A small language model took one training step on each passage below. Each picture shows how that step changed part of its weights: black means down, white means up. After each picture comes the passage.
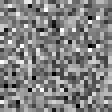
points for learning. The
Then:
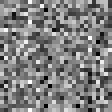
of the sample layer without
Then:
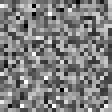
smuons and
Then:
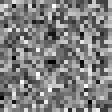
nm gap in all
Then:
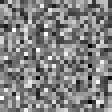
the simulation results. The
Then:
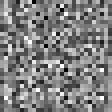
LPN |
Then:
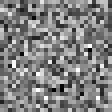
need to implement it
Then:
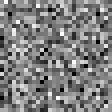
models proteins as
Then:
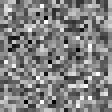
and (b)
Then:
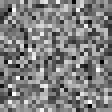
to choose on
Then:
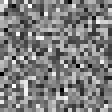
very general considerations.
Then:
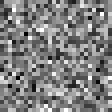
denote the Newtonian
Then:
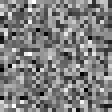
have stable operating
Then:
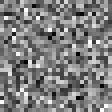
clearly observed, as
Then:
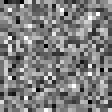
LE & FT
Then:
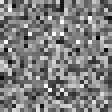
includes *Me*
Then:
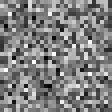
not always match the
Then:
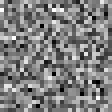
incompatibility of
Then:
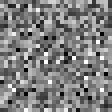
highly coherent state of
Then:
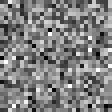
the usual symmetry
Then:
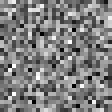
and only at relatively
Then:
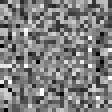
the numerical implementation of
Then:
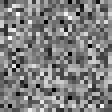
with denser
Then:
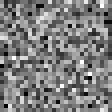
can be corrected by
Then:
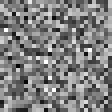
to earlier
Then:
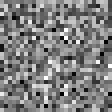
consistent with previous works
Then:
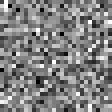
same phase. As a
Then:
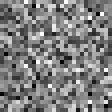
it can be expected that
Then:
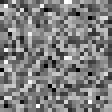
each\/} of
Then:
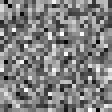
some system models have been
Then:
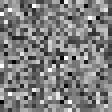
documents such
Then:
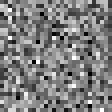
Type II radio
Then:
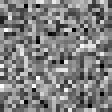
make few comments.
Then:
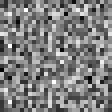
after learning that other
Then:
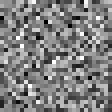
than lower latitudes
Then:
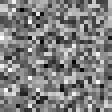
present paper, these would
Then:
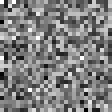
in particular, has
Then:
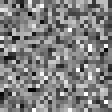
is easy to
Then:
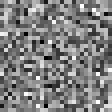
light and with a photon
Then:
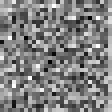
and Technology,
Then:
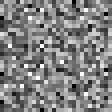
edges emerging from
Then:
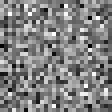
bars. We
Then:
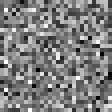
with mass and width
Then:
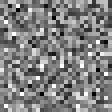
error space caused by
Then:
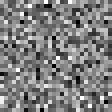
as basic font
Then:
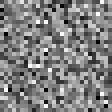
enhancements to
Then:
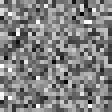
formation. This study may
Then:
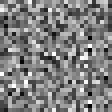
can be in the
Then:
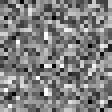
probability distribution function} The
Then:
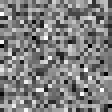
dynamical variable. This
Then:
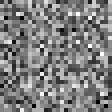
brighter in
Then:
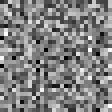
the fit with an additional
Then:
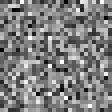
follow definitions are
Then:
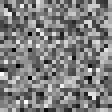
that weights for
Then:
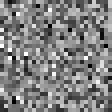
by the relay.
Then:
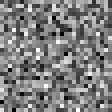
empirical study.
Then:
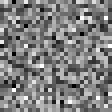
aim to deal
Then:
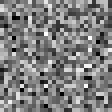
from the BRST
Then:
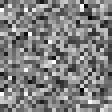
laser radiation. In
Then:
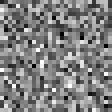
assumption is adopted
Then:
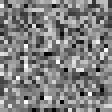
many curvatures.
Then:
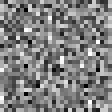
state in question is
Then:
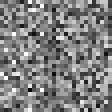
for a set of
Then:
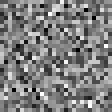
slits beyond 100 nm
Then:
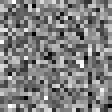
breaking or the symmetric
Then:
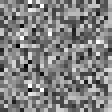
for all types of
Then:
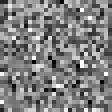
in triangulations
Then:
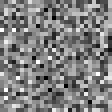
in scale and redshift,
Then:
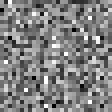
The membrane
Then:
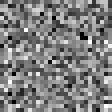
a larger gap is similar
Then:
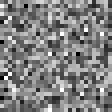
implement efficient utilization
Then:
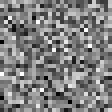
vote after some time
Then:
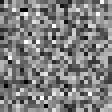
this enrolment
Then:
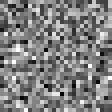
near the zero momentum
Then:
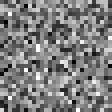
also present in this
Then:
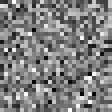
rotation that keeps
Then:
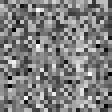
uniquely at
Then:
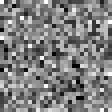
following, we specify
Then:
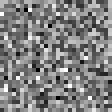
displayed range.}
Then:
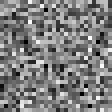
of the Universe as
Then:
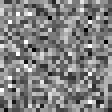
leisure. The
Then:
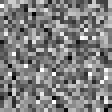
boundary even using a minimum
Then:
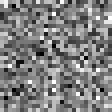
reference organ boundaries
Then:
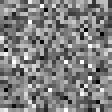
of the external field results
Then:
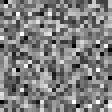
$\zeta$, and let
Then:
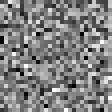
the effective TCI
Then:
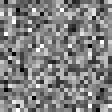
the N=2 theory
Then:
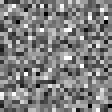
represent the needs of
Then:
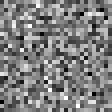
vHS energies from
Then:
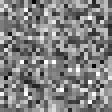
implementations. % To
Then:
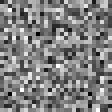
In the first experiment,
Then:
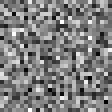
to the different number of
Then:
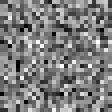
this category
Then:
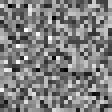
higher density is still under
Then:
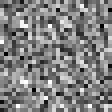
suggested a mixture
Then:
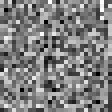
and the boxes
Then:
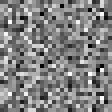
S/N & phase
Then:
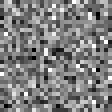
The misunderstood
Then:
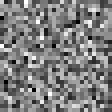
have a distribution that is
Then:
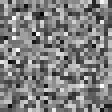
colour scales, and
